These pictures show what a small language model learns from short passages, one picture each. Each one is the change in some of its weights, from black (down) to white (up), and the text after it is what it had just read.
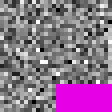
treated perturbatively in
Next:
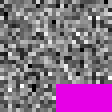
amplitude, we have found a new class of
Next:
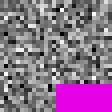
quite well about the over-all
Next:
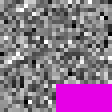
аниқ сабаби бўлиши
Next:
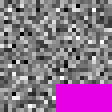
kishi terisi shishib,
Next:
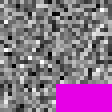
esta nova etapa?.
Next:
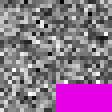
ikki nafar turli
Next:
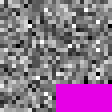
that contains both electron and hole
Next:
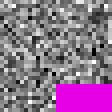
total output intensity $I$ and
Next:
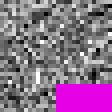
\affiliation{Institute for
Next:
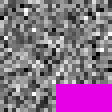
its balls have been painted
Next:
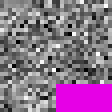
consider perturbations of the usual
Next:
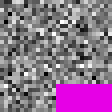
jarayonini muvaffaqiyatli
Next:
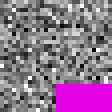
upper/lower sign corresponds to
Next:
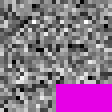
sync, backup, data
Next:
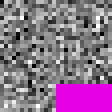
de multiplicar a força), ou
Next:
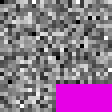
de tiers. Elle
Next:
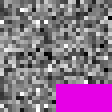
next consider MA with higher level
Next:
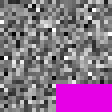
requirement, the cluster decomposition
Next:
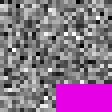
model viable when NLO corrections
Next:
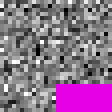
magnetic fields of the majority of
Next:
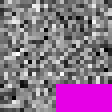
no CMW rescaling and
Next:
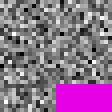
har yil gullaydi va
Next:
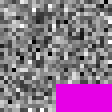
very fast with $Y$ and
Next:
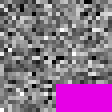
Ключові слова: М.
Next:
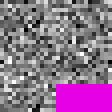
Canada} \author{Yan
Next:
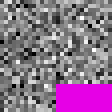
quyidagilar aytiladi:
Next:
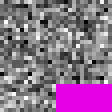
Kuran-ı Kerim
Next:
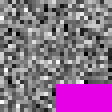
the Internet in contemporary
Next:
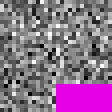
A RevistaFT têm
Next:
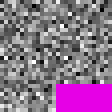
still with a large correction to the
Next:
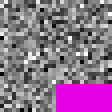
de *España*,
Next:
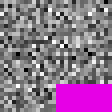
Науковий вісник
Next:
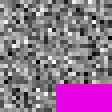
Yevropada savdo
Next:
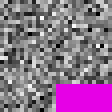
Кожиците са
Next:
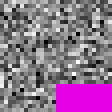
AI to learn, view the
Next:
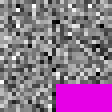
in educational sciences. –
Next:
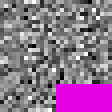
роста производительности
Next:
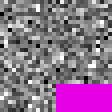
yorumlamak ve ele
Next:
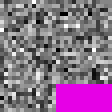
Como o próprio nome
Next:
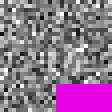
the QCD interactions. Then,
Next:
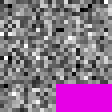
median values and the corresponding 90\%
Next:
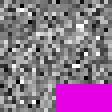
parfois la faillite.
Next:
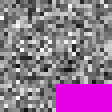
лет 2женщин, 1
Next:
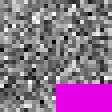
strangeness sector}
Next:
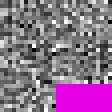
pretraining had already
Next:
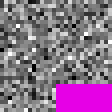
методы организации практической
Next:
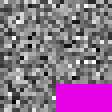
und gespeicherte
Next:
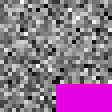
publique. Projet de
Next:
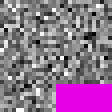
the long run due to the
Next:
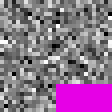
darsliklari bor. Ayniy
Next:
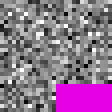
continues to rise. The
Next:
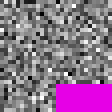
прав и возможностей
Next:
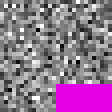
in Equation (7) while the
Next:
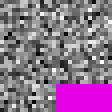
suppress such features (see
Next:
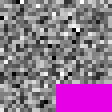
C.~Dariescu and
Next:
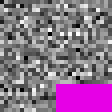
економія часу,
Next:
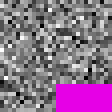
El análisis del
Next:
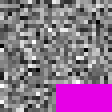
by Rowat and coworkers
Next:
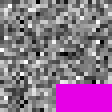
which imply also a magnetic field
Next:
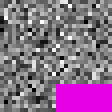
S\partial_\nu S^*-
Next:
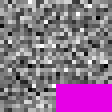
Анатольевич | 12 |
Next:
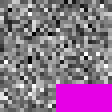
error: $$L(\theta) =
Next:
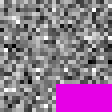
éste no se relaciona con
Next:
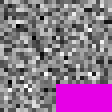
Bul bolsa gipsden
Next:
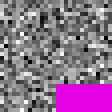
Kühlsystem dafür
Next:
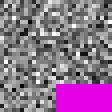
degree of a given vertex with respect
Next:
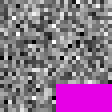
the use of the equator and
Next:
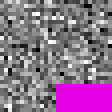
near or higher energies than the band
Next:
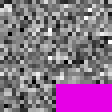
define a new effective interaction to be applied
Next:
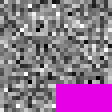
defined as \begin{eqnarray} {\rm
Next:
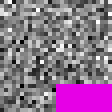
$\text{tg}\delta$ и
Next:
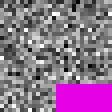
$18$, for the Pull. The
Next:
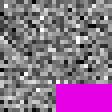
3-year data sample is also
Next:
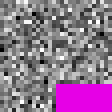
arithmetic (accurate to
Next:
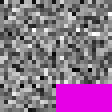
as well as the Dalitz decay
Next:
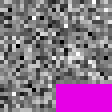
leque de novas possibilidades
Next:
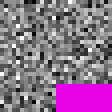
на логическом уровне
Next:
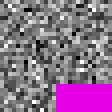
advantages we detailed
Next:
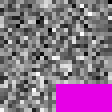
1$ obviously and thus $1
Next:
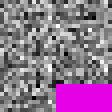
information into molecule generation could have
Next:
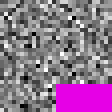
посібнику «Design
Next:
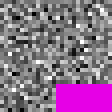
aseton va dioksanda
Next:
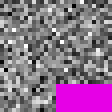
алгебры можно
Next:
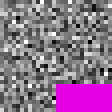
peaks. It is often more
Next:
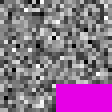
scheme.} In this section we charge the
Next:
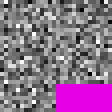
различных образовательных
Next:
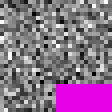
effective spin length $L_{\rm eff}$
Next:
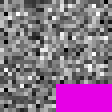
(morfologiya va
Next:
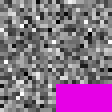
atoms region of sensitivity the
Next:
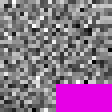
pengawasan hewan
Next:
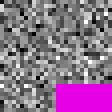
segundo curso del Grado
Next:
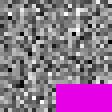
3. Бернзюк
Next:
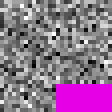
properties of trabecular bone.
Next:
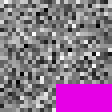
feedback} SN feedback,
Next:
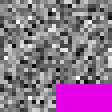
dunyoda borligin
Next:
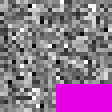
nomi Qum turi Qum
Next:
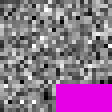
em Engenharia de
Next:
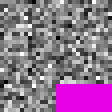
работой в учебной или
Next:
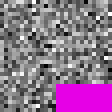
II error probability were maintained.
